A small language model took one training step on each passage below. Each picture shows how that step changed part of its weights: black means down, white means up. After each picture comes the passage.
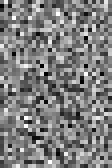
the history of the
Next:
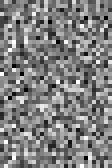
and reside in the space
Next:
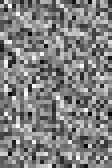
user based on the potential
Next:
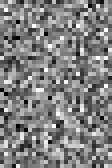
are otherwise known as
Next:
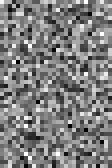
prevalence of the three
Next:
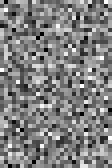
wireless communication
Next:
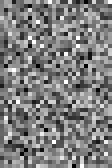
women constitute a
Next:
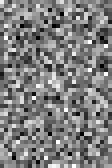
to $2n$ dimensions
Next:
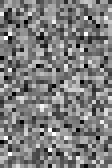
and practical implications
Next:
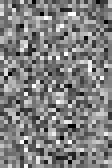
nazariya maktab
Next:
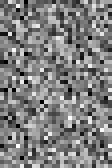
uma transformação social
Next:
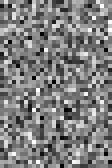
parameter of the flow is
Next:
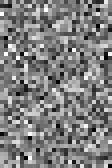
frame using spherical
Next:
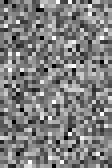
bir poydevor
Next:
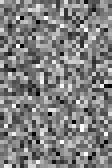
Observations by both
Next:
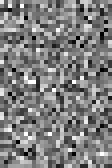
в мирний
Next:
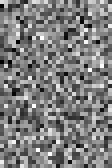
at Madison for
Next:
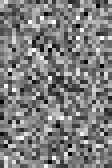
the modules that mainly
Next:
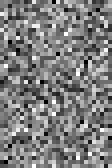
helical cavity
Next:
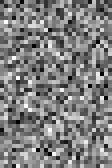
as public service), and
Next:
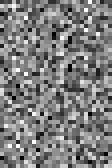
та підвищення
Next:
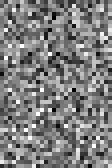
the bulk correlation
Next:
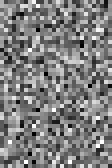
% of participants Yes
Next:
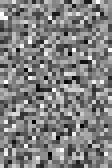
În fine,
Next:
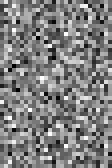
and under the gauge
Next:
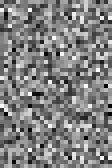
Composted EOP
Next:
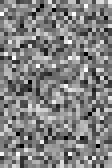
significantly positive association between
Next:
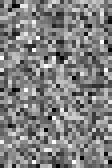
Lorentz structure structure.
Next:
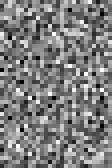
города как
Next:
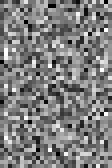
the identity of the information that
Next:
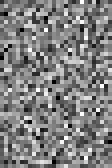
represents the probability of
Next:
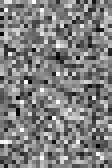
Bangladesh with
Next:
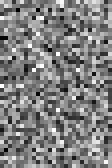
legal background
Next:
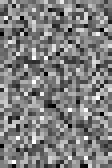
generalization to higher dimensions.
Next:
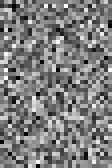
trends; these are the
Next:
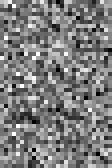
by the second-largest
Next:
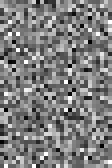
acuerdo con la
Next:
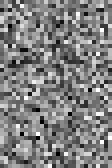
main effect of the 2D
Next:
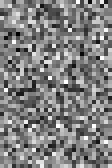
solution and be strongly
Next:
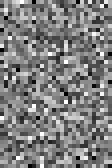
galaxies behind
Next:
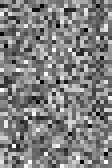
de Agricultura,
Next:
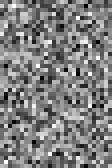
and Ince [8]
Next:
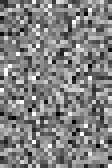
Considerando la
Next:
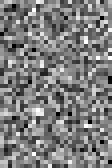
necessário, e
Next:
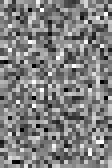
delaying gastric
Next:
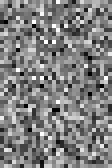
Dashed lines are a
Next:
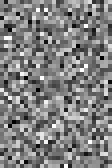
and Cu in sediment
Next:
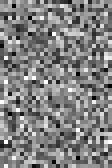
variables. Therefore, the
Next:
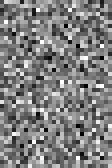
following result guarantees
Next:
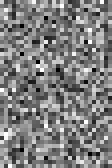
since the 1980s when
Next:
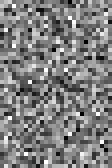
increases accuracy of the
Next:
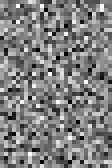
niet ontkend
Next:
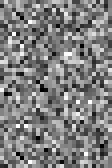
of collection of the
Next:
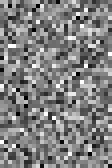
Rama Pande*
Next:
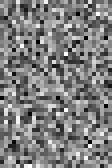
but rather on the
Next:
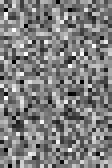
bir boshqa
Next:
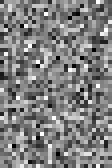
(in the absence of
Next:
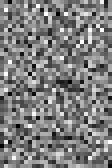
groups, the corresponding
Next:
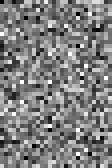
The NW dimers
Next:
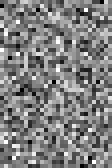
in the following setup.
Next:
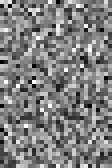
two appendices at the
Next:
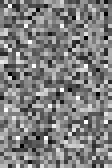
in a ring [7,
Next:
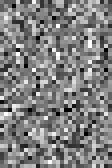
fatigue lives
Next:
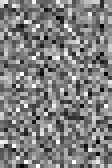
ikki akasi
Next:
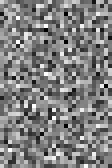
propagate and induce
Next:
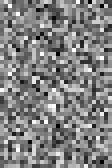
must be based on the total
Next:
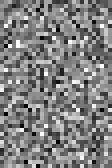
Y(T \geq
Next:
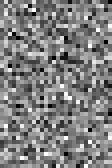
data were processed, and
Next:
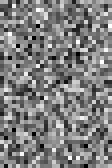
used for expert estimation
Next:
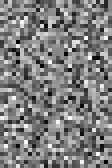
of transverse radial
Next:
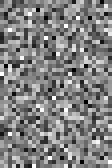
keen interest and
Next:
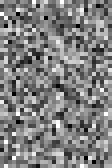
are in the modeling of
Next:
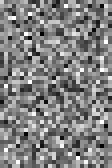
the geometry of the
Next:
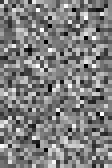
médicament varie
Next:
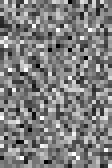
Analysis of Variance
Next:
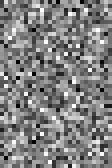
(which can be
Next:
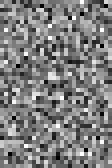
series up to the order of
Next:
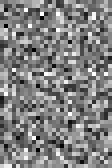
$M$, which without any
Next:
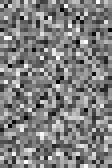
and differences between means
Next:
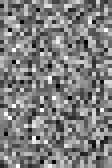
photon coupling also
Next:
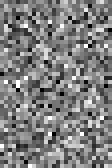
subframe can belong
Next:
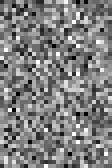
may argue that we can
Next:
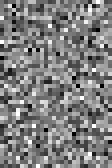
lignified shell
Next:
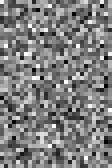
and naringenin in
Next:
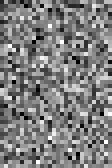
products to identify the
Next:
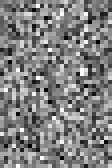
M. Greetings from
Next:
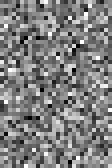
short subsequences
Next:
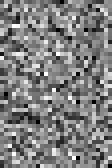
by Bray 1 method. 2
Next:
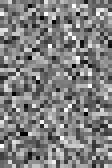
declared reliable for
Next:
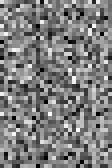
electron transfer reactions
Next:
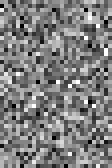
observed in the literature,
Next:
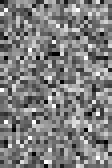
de la adopción de
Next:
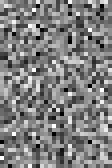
în statele germane
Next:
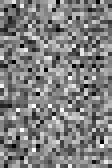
Ministério do
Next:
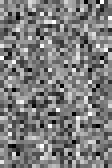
se caracteriza por la
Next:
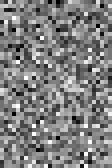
validate its efficacy
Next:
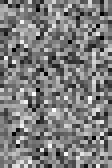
the role of media
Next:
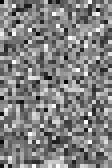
right hand side are
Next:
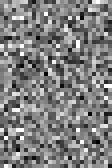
public use. While
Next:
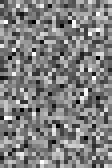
and extends the feature
